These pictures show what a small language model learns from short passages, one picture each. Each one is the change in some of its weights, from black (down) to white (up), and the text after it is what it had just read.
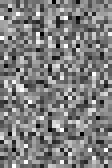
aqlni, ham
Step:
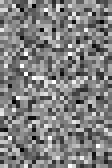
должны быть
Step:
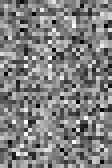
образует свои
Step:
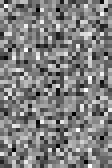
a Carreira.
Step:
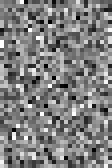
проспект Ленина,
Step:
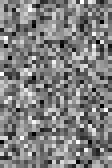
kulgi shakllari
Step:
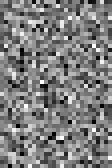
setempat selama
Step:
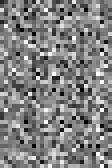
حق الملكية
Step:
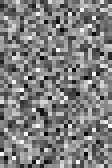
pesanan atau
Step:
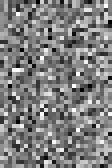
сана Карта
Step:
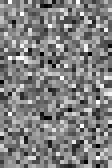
da dignidade e
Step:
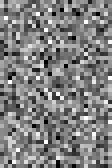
los valores, no es
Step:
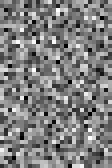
tidak valid.
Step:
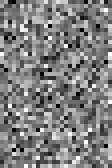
русской и
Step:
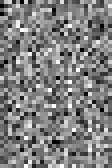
: Au terme de la
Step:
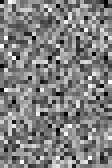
# Criar um
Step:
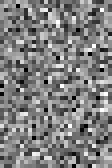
jihatidan bir
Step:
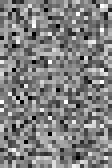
або може бути
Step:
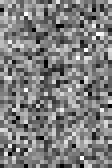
sistolik bosim
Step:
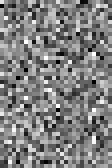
modificaciones en estos
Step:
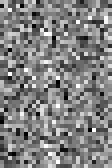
medida la obligación
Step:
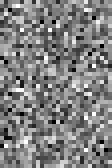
Cadi Ayyad pour
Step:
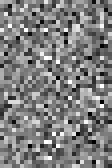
kedua adalah
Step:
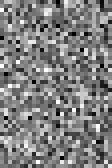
caixas, com um
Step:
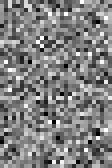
kiemelte a
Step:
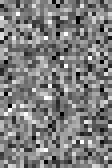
və texniki
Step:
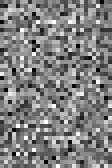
и особенностям
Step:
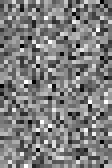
музыки на разных
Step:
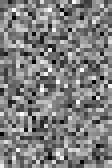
образом, защита
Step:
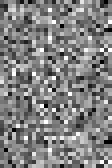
и связи,
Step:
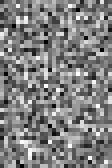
modalităților de
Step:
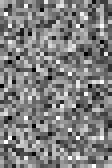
kalor melalui
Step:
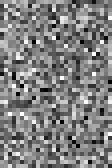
nos alunos. Os
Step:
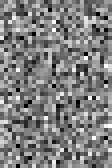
kod obrtnih
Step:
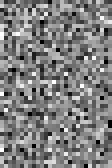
(Zhang et al.,
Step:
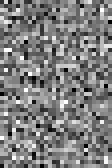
emasligini, va bu
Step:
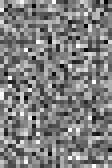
skor pilihan
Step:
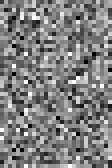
Медицина и
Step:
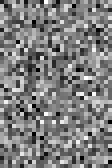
turadi. YUqori
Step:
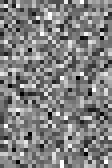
tomar conhecimento do
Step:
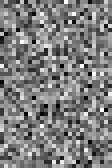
kunda mustaqil
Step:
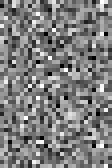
qabul qilingan
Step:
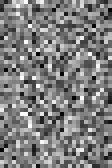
Fernando Fuão**
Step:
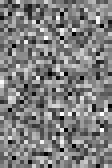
суфизма, о
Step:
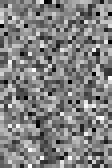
suministrado una
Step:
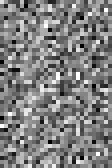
y también con la
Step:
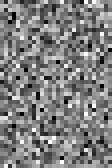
tashkil etdi.
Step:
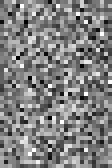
2. Pelajar
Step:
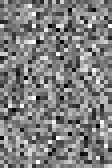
cepat. Selain
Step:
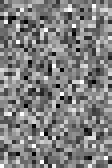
otlar haqidagi
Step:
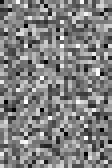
pele é o maior
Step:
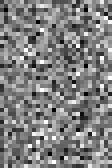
брати участь у
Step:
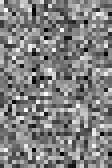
и образование»
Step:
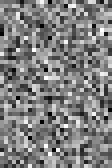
que los habitantes de
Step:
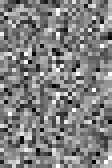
yerda shoirning
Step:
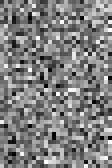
de los factores
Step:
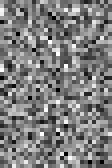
situaciji da
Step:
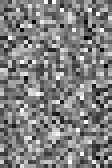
la dimensión de
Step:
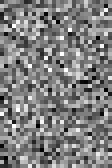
Elmi işçi.
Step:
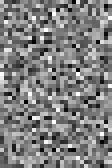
nous avons suivi
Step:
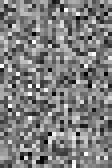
23 próbki
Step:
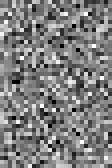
the following
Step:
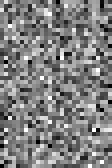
na parte baixa
